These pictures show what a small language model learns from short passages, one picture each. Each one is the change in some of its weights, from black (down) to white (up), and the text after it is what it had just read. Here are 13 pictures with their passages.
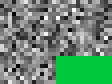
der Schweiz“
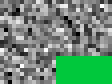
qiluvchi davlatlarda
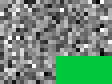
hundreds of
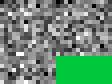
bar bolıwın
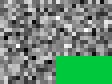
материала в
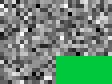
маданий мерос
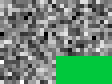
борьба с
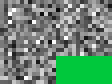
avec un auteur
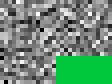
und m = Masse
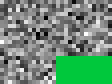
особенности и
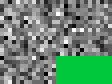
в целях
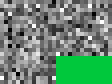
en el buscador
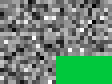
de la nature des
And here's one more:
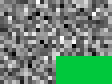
o sentimento de
